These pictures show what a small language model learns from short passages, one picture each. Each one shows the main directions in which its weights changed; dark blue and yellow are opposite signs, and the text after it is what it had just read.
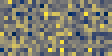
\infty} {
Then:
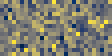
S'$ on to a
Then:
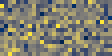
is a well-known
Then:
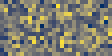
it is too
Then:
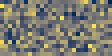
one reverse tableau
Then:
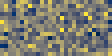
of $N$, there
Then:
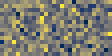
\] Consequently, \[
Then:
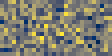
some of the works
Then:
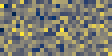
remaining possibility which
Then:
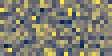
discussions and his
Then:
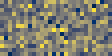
\langle c_z
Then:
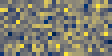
view), and if
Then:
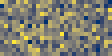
is the open subset defined
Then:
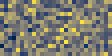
that $f$ belongs
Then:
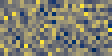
In $p$-adic
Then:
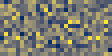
increment $Y$.
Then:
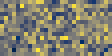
Gaussian. The process
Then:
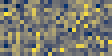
never occurs with
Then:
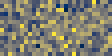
theory created by
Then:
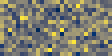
a contour plot
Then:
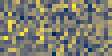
finite Borel measure.
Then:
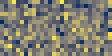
of the free energy
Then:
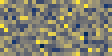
a fixed part for
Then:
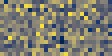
The action is by the
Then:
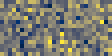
induction on $n$
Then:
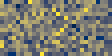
solution to relaxed
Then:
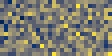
side the unprimed
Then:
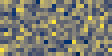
rates of convergence.
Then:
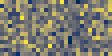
odd rule]
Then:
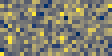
it is equal to
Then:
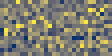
Delaunay cell
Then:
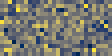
samples of a sequence
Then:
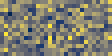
which the multiplicities of
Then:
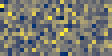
these cases, the partial
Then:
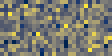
$\eta \in
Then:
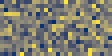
7 reduces
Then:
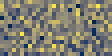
}$. Then \be
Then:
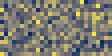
\, \left \langle
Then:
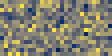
with the induced metric of
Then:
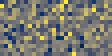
is discretized in the
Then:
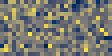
in the case that
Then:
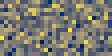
either $V$ or
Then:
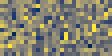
the problem can be
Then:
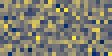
we let $\rho
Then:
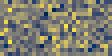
immediate basin,
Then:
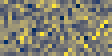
B$ on $\pa
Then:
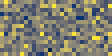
acquired for
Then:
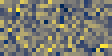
radical is a
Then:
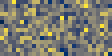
of the curvature of such
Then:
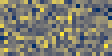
art value at the
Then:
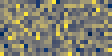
Euler scheme ($\sigma
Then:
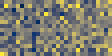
required result. This
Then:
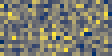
denoted $f^*(P
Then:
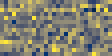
The conditional distribution of
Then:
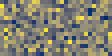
the stronger conditions:
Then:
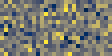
Moreover, the similarity
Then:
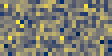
operator with respect to
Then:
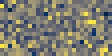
are allowed.
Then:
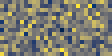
extensions. We will
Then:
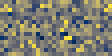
algebras, Proc.
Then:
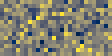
then $G$ is
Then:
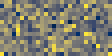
original proof given in
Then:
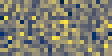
metrics derived through
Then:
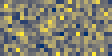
control problem seeks a
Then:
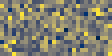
Birbrair for
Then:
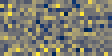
every orthogonal pair of
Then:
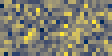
proposed algorithm improves the
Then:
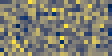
goes to zero
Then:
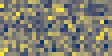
introduce the ``critical
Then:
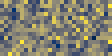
distributions, to the
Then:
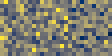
to the cutting
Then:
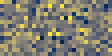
or the heat equation
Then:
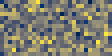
between $a$ and
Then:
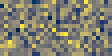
vectors plots that
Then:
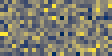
open and the convergence of
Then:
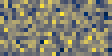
on $N$. By
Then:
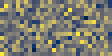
theory. In section
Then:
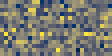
for the elements of
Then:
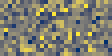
in details. The other
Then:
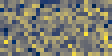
with a lens
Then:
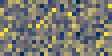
$E$ has a
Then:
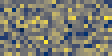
be entered in
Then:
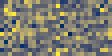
sample points belonging to
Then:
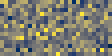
is a supersolution
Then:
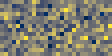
part by the National
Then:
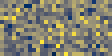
the last inequality follows from
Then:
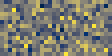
primes, we have
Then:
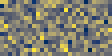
that satisfy these properties.
